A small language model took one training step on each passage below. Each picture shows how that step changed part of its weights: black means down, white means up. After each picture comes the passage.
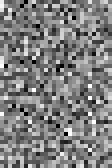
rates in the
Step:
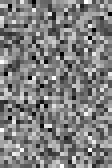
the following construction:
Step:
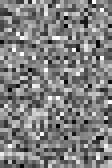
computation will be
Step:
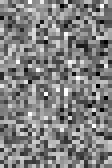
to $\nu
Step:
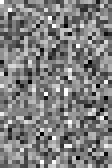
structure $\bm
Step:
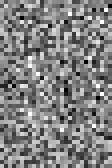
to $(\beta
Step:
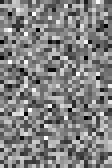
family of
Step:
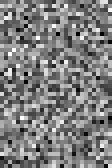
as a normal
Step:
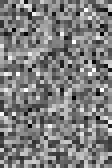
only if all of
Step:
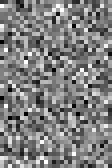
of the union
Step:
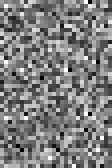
case), these integer
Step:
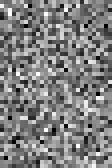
before this
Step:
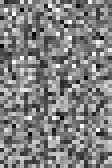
for pointing out
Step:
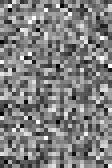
a fold and
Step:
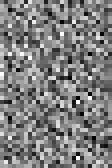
of this paper.
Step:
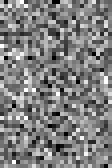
pair of equalities
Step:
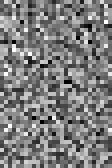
by explicit
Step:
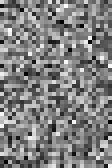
a mapping
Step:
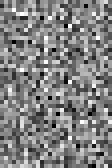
in relation to
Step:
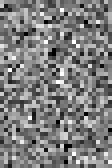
that $A$
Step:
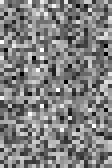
to an isomorphism
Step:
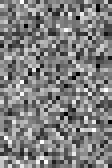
the problem at
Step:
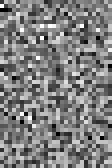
0$ for all
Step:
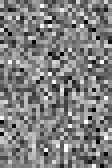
of $\Gamma$
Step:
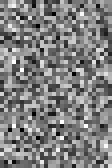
generalization of the
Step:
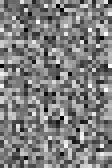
is a complete
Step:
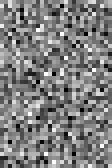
which is the same
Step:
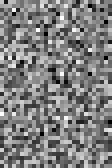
it follows that
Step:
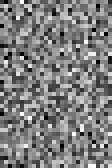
terms of both
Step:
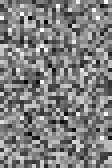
the composition
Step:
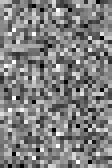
Assume by way
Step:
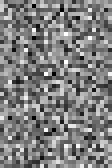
also in this
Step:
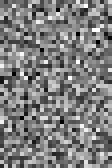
in single
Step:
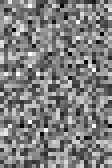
if for each
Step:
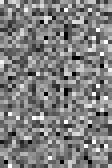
we have $\lambda
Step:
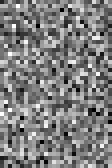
from the form of
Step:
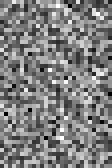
that minimise
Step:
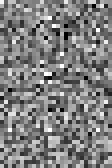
then $\omega$
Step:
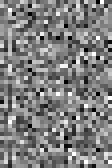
$G$ be
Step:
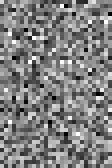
into constructive
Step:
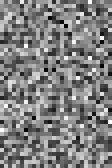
acting from
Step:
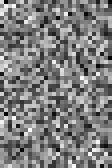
function field case.
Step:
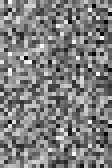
and that if
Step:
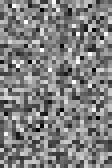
lsc by Lemma
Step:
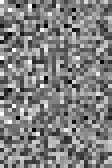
superposition theorem in
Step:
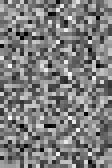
notions of
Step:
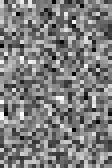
functions. The
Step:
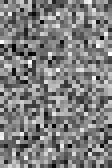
neither the
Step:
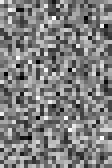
described above is
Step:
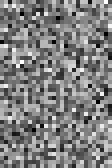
ce qui
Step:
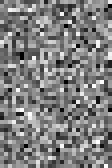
is reduced to
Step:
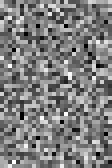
nothing in
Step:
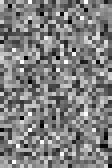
real number.
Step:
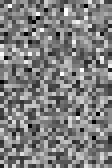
some basic
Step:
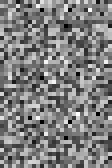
can be also obtain
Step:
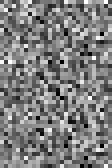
given graph is the
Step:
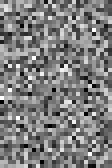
differences of convex
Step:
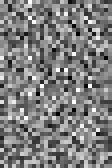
of polynomials.
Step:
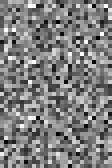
Then, for fixed
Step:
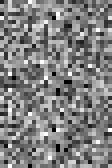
have been defined on
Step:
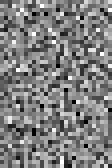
1\le j
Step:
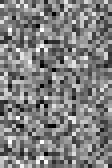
the degree of
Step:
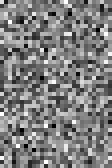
canonical form
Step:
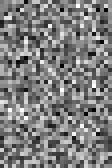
of induction,
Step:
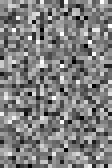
search space
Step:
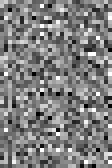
$L$ there
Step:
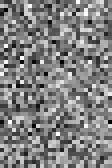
we use CS
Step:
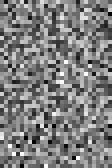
that all the
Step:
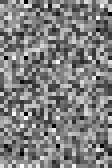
initial and boundary
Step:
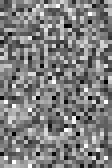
is sparse
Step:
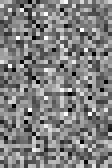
images in
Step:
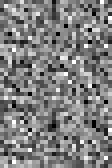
estimation set
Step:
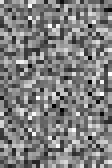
force), it
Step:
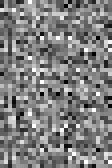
$G$ to
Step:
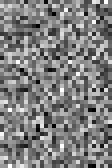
condition of the
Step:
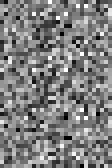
Thus, using
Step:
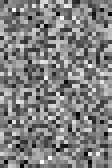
have proved that
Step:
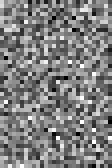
of accuracy
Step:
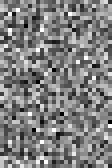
the probability as
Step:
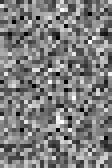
surface are smooth
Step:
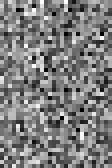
is equivalent to the
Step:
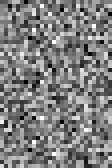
the induction
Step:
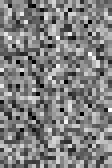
apply this result by
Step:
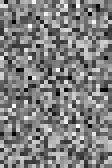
are zero.
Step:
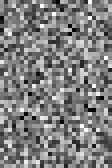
in the very
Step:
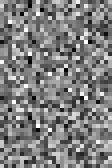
the extreme
